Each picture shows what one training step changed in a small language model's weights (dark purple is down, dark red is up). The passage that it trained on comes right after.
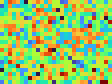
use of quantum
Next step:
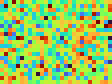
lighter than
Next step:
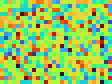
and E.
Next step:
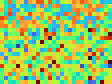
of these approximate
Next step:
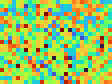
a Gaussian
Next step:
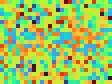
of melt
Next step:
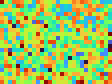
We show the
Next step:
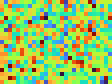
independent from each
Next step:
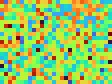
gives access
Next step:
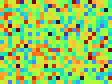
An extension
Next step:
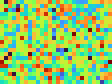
interaction, do
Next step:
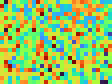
observed with the
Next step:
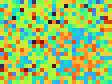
matrices in
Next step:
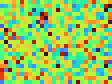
\to I$
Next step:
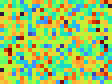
variables and one
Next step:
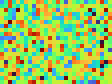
separation energy
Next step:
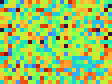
centrality is
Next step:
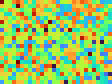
For certain
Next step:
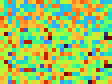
of the M
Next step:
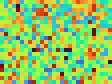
prevents to
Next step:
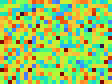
and by the
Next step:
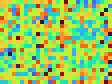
if a halo
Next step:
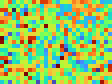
the other hand,
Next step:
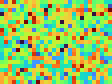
and assisting
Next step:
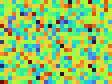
relaxation rate
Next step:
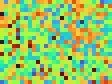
providing a
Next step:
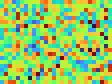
the actual
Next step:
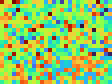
obvious and not
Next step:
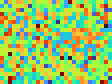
lead to significantly
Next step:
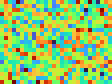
spread and
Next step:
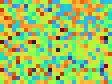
only up to the
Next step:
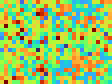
components as a function
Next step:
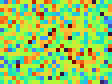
with dispersion
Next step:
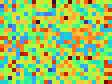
the Bethe
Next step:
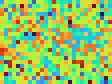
at three assay
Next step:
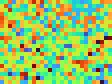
from the respective
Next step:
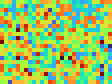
a wide
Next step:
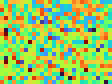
but they are not
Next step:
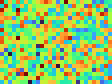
our halo
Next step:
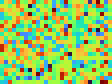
for identifying
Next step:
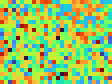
the value of
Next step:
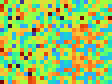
case of {\bf
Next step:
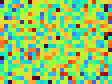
\right) \
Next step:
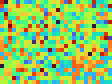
to invert than
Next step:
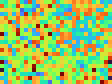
W and Z
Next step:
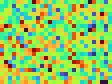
state of the
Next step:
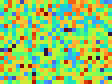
operator yields
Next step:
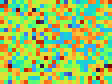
with the rest
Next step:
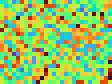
We simulate the
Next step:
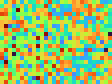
frequency is $f
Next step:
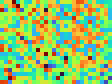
Hence, properties
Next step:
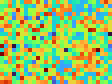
cross section value for
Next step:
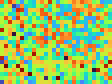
important as one can
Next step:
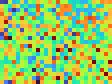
(as is well
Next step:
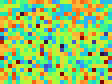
and for different
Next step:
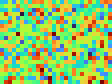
states. The
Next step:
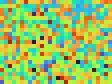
to the data to
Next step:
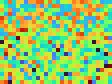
of the structure functions
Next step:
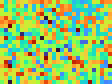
through the full
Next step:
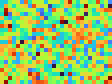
and practice
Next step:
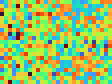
number, approaching
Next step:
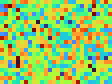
notation, we
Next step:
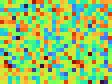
in terms of the
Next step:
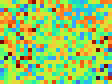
in this model by
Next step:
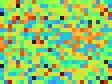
to be performing
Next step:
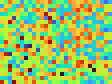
generalization of the
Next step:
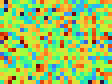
computers. The
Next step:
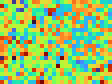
the errors of
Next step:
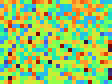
we have used
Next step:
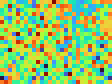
solutions* The
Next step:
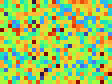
The Compton
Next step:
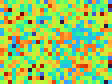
$W$ from
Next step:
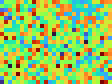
& BL
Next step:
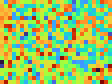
defining the matrix
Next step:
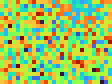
using the estimate
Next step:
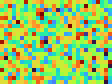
as opposed to
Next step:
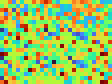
the effect of parameters
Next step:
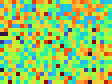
we develop an
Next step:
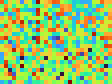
applications is
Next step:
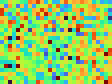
top quark pair
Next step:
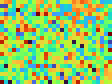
an interface.
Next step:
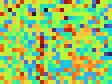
chosen to
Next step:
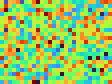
theory are expected
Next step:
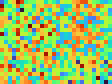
With the
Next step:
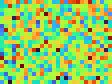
multiplicative model
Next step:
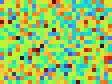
RA2 in
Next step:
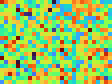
verified their
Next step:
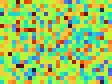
by a stack
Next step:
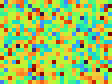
x}. The
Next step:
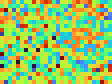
the probe
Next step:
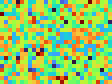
which interactions
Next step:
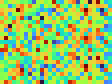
span tens
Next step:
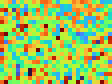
the IR
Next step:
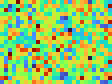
coil, the
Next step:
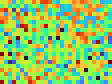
the set of
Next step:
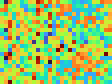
are used to
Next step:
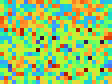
of radius
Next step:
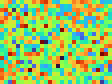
the forward
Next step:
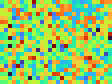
$b$ at
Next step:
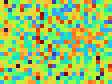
becomes larger
